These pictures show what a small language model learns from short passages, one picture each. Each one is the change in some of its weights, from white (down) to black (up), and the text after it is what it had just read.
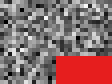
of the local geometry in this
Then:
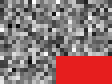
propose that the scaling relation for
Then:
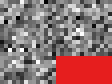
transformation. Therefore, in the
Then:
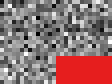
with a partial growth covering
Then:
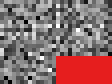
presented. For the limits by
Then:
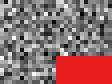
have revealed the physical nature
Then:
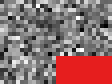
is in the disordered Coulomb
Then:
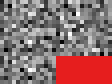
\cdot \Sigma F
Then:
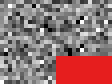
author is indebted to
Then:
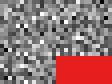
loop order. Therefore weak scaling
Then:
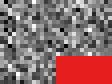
the form of the eigenvector
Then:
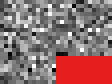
if we compare it with the
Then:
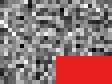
of the reduced-order
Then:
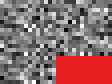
temperatures close to or above the
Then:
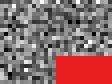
we construct a quantization of the
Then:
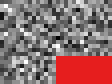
the general forms of the IR
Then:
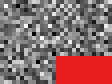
over which it can be
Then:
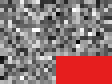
theory condition, $N =
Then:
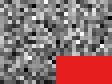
depending on the situation,
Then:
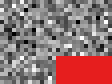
characteristics---would maximize
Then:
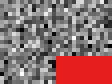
$\nu$ large, one
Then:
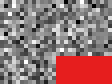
deformation in the crust
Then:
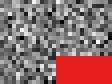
the complex, nonadiabatic
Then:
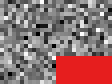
spin state combined with a
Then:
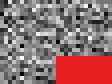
of the scattering wave-function
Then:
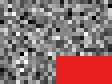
a segregation in the
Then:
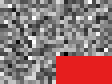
exhibited varying responses to
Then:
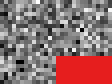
increase the signal yield, the
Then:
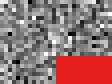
please use %
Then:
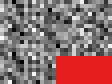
are then used to correct the
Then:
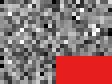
encrypted database
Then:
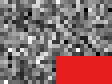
galaxies in pairs. The orientation
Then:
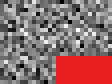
the rates are rescaled
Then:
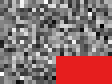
and $\omega$ are the
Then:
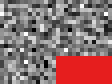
encoded in the representatives
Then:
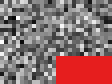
We generated the modular graph
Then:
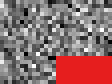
reproduces the previous result for
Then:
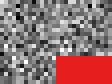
created by the National Science Foundation
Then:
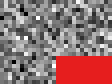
the low-temperature charge fluctuation
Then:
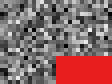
J. Zhang,
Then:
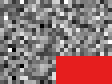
region revealing moiré
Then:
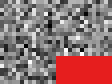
a forcing term. The
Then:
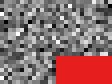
as \begin{equation}
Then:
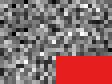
of the NSF under
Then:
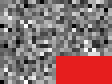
gives rise to an open theoretical
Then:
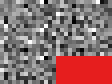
. \ee % Therefore,
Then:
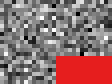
$\s$ function of
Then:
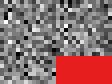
that contain a wide range of
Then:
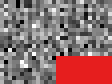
last section. The divergence
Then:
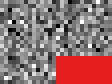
analytical formula. In Fig.
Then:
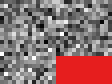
compared to the DR2
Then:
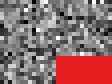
by a flash lamp or
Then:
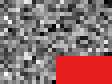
quasi-equilibrium values
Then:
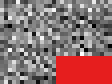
in a simple way. The
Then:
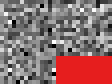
correlation coefficient is constant, which
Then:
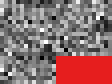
distribution of three variables forming a
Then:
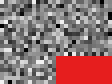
edges helped us to
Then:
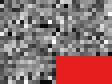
soft slepton mass,
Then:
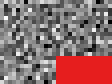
a package on PyPI
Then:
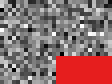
much larger than the oscillation frequency
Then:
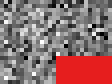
contact is very likely to occur
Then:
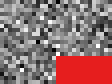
$ with respect to the fundamental
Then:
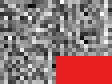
if the information I'm
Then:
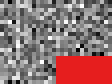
close to the Fermi level must
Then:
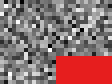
anisotropy map such as those shown
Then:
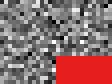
$T$-dependence of
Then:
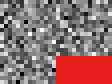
showed that the models listed in
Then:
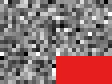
read: $C\sim
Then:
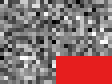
$B_1$ starting
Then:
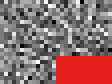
and row $y$ is
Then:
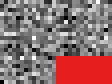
neglected.] The Raman
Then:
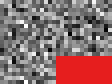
on or slightly above the
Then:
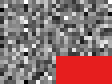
either the IEEE P7000
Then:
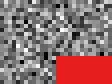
grows dimmer with
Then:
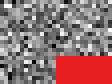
corresponding to a partial conversion of
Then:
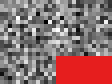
to analyse the underlying dynamical
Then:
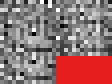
straightforward. One needs to
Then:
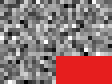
work This work & V &
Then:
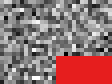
to calculate diversity spectra not
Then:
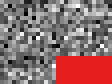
technique, the overall space complexity
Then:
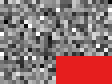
proceed is to compute the generalized
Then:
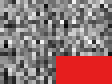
natural to consider the covariance for
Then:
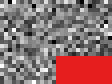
proactively generate novel and
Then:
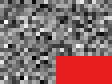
The resulting typical error is
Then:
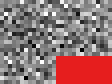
systems may lead to significant
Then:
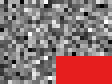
a straightforward calculation shows that
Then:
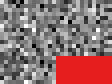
frequencies, resulting from an infinite
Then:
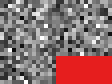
rate between minima.}.
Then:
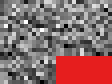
we can take to be in
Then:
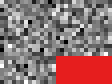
only as a massless electron reduction
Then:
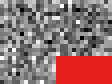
and Manycores},
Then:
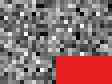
nonvanishing only in
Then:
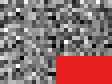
}% \affiliation{% Institute
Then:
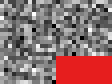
is that similar accountability is
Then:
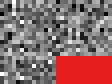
and Arie M.
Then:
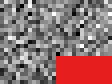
the SNPs dendr
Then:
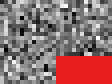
on speech-enhanced
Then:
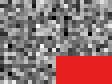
settings, they are organized
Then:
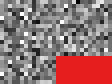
referred to the ability to address
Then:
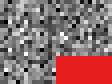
expansion along the imaginary axis,
